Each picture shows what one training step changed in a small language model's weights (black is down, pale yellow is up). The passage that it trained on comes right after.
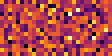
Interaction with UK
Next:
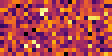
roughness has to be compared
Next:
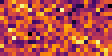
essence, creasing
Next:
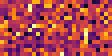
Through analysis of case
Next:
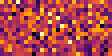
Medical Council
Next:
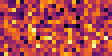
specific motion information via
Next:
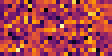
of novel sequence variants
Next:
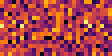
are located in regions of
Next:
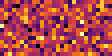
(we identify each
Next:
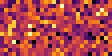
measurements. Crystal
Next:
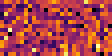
of each patient's
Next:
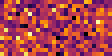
ranking of the
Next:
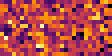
be in the form of
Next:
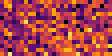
the legal nature of
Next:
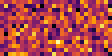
c-section delivery.
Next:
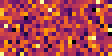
are fully covered from the
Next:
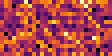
the weights for each loss
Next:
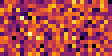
\BibitemOpen \bibfield
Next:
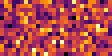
the client-side training
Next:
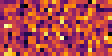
problem can be solved
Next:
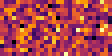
second, there must be
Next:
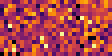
important to upload
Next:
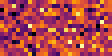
education teachers, in primary
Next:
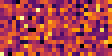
structure that coexists
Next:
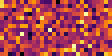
a set of standard
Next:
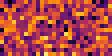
defect into which the vorticity
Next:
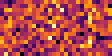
gravity can be obtained from
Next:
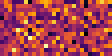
the existence of more compact
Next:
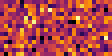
complex domain and uses
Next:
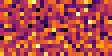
listed in Table I.
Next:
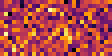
and remote operations in an
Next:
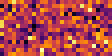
Zhang, B.,
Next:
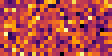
light signals in the
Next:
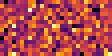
Consequently, each coil produced
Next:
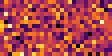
to make informed
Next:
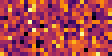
the right hand side of
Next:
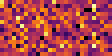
\eea While the
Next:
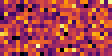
of conversations includes progress
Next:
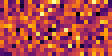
systems. The objective of
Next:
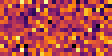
continuous verification of
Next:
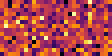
a Malika
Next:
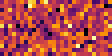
indicated, there were significant
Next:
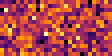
image was taken with the
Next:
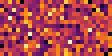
Promoting Research on
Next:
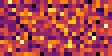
A piece of
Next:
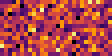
interaction of multiple sound
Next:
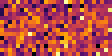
from the Virgo
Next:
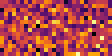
with the normal direction
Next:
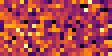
a near-infrared
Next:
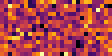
three crucial aspects of an
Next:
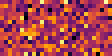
in music, and
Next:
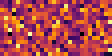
which the identities of
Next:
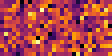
replay contract closed
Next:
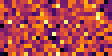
to be more important –
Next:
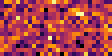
of an SR
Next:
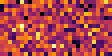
in congested
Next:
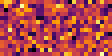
transparent in the wavelength
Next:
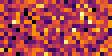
$l$ edges.
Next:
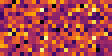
importance of adapting
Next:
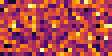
uncertainties, while thin errors
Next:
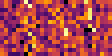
the source distributions can be
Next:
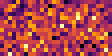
advancement has reached an
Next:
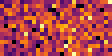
can be assured via
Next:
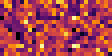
the quality of urban life
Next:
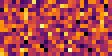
– as much as
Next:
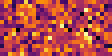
the errorbars for
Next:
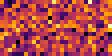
cannot be sharply localized
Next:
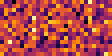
value of the corresponding coefficient
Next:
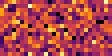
importance in the discussion
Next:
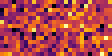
through the curvaton
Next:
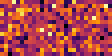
conformational transition corresponds
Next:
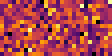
since it produced more
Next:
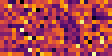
the early detection of diseases
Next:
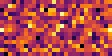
government activities to the people
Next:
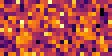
liquid phase with the
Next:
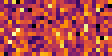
confined protons and
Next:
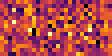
fuzzy control [2]
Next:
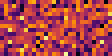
activities promote ecological awareness
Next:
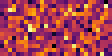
effective moisture
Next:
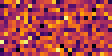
of observations Amount
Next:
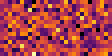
tannins and
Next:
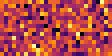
when $b =
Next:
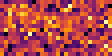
estimated when a change
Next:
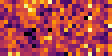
temperature ranges the involved
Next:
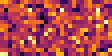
sign. In the other
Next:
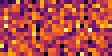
model is a simplification
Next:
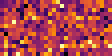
function takes a list of
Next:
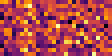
the results to cover all
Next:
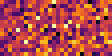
consideration due to its capabilities
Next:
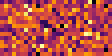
\in \Delta}
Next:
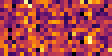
the ground state component consists
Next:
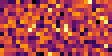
simulations, which requires
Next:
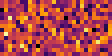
applications. Convolutional
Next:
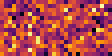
top quark production at such
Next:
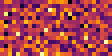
and inefficiencies
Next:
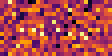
MV. Note,
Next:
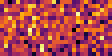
files. The Color
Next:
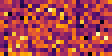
and family pattern, and
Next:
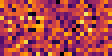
a result of some
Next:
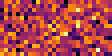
were strictly adhered
